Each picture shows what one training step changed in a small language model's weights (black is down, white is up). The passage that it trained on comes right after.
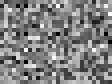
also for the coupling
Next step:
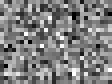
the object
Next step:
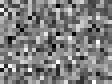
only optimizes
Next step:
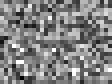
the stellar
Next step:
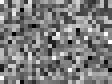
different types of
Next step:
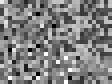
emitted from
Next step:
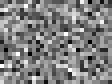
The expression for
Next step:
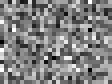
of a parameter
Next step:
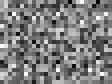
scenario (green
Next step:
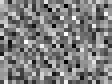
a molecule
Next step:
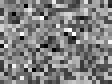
quark \pt
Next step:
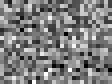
the two-time
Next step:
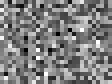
generated in
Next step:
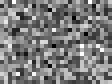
a map is
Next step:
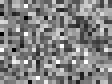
matrix product
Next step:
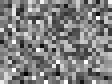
Another model
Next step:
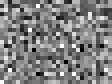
equations of motion
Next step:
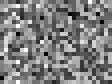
The plot
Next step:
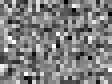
for identifying
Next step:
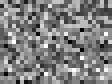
only in the same
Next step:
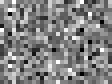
\\ \hline
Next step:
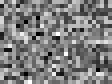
can increase quantum
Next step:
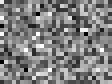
our method, and
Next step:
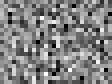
consists in
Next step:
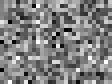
We perform analytical
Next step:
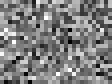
in MR
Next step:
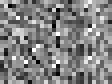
under grant
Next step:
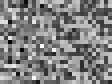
on the basis
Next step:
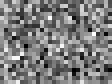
the focus
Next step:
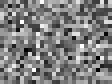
than 5\% of
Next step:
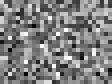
the capillary
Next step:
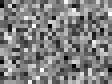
force vector)
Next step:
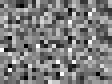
that physical
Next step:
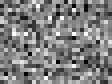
this product
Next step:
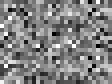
and M.
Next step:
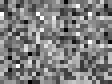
those without
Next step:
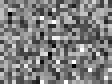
consists of
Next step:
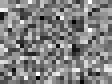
the system. The
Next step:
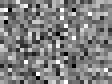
the connection
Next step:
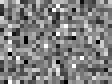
conducted and
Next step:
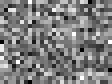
typically the same
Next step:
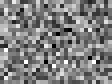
fill in the
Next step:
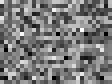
method yields
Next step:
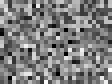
unit force
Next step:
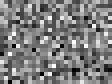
the massive
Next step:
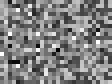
close to
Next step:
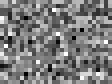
data construction
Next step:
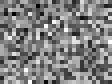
for the plant
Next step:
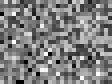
slightly more
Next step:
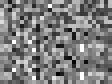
interaction parameters:
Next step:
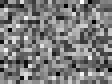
pointing to
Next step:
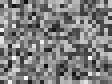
only a single
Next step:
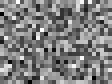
Following the
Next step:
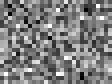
energy window
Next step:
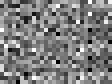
would expect a
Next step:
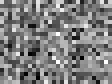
effort has been
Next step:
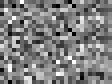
formation process,
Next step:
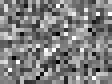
to the training
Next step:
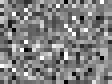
inspiration from
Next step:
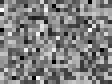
keys with
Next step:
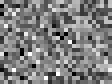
thus sufficient
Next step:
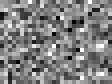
considered. The
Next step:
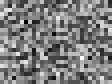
kinds of
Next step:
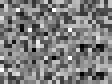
results of a
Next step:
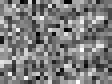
of position.
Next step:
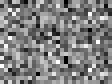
when taking those
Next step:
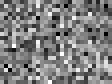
which have low
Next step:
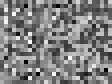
closer to
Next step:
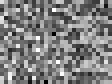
control coefficient
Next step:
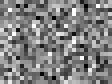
\and High
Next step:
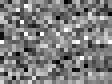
both first and second
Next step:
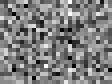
invariant of
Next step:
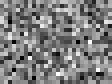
performances of the
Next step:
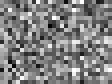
the computed
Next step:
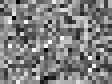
and F1
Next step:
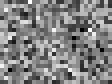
The origin of
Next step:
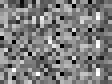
that particle size
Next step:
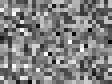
were constantly within
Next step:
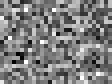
resolution are
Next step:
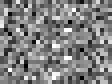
Along with the
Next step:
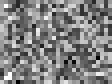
mW and
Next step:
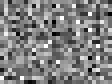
pA and zero
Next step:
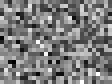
the time it
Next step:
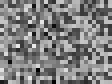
a simple
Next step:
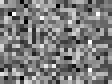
of computer
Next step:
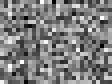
is shown as the
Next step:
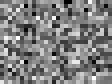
from below.
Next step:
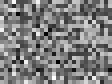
we design a
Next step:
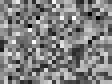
observed. At
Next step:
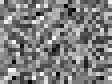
OOK system
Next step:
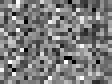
gluon in
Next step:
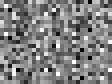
detector and
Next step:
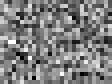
the distribution of
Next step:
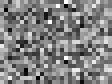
the correlator
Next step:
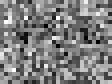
d$ and
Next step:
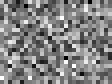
grown to
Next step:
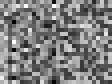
nonlinear emission
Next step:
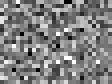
quantities on
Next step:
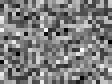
consider a spectral
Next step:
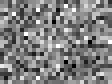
Since both these
